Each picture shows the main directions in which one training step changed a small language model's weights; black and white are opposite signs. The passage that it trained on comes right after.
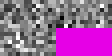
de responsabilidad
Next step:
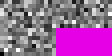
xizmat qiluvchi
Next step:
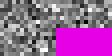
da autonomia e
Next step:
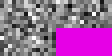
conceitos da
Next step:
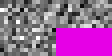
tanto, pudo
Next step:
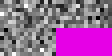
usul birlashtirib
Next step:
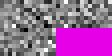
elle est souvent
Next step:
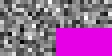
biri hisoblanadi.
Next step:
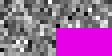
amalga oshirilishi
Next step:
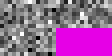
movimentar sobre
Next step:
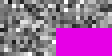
with iron
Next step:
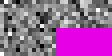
rivojlantirishga qaratilgan
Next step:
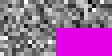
outbreak on
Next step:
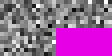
de las personas en
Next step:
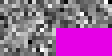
Innovatsion rivojlanish
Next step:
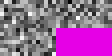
har tomonlama
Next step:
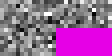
A seien
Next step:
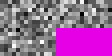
market. The
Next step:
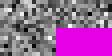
com o desenvolvimento do
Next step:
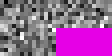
el covid
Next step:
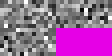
máxima e
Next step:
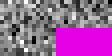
Foi com base
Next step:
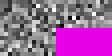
e objetivos do ensino
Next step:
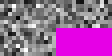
eleva pelas condições
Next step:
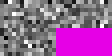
Si bien el uso
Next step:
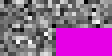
décadas do
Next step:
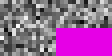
la técnica del
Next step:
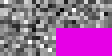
három éve
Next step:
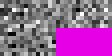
está diretamente
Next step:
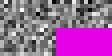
и мотивации к
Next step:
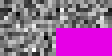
seja, a
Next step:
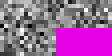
grande per lei.
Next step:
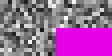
território de
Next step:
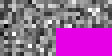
por el mismo tipo
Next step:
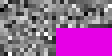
Esta investigação
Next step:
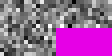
partida de otras
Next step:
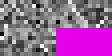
del docente
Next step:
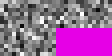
persidangan yang
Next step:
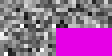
evaluation of
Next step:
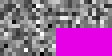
de un sujeto
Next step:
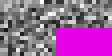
De Call for
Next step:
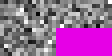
dan lebih
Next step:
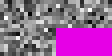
draw the
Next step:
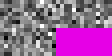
ISKga nisbatan
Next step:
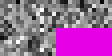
tentram dan
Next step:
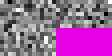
uchun ham ular bu
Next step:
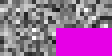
Stimmen der
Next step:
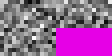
Agencia Española
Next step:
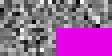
aniqliklar va
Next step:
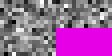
ham juda
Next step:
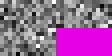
lagi dengan
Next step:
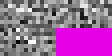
categorias para
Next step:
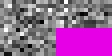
and financial analysis
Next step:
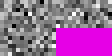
oshirilishi mumkin.
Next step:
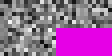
göre iklim
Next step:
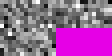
прохання про
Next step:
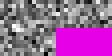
à comunidade
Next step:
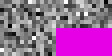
presencia de
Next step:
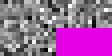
Мазкур таълим
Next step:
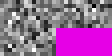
out in the
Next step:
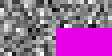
tashkil etish,
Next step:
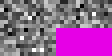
uso indevido por
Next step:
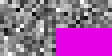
National Academy
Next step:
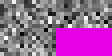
Based on
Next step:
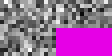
picture learning
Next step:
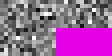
Medien &
